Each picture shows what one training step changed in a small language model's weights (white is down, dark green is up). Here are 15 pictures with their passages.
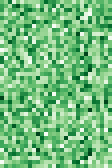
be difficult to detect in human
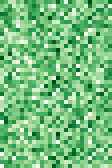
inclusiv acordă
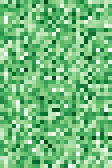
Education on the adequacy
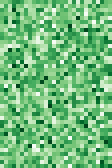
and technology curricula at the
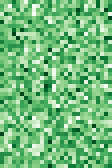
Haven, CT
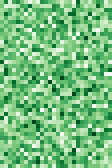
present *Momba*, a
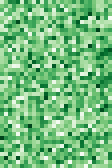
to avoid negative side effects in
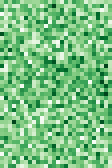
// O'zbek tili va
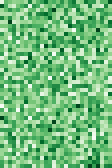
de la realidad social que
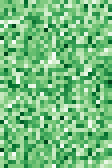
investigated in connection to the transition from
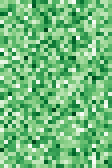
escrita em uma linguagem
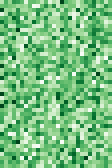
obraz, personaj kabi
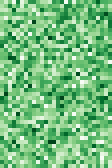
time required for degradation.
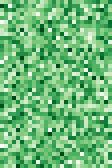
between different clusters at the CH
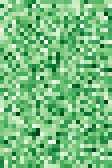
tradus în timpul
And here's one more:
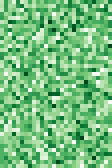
with events sequence information. In
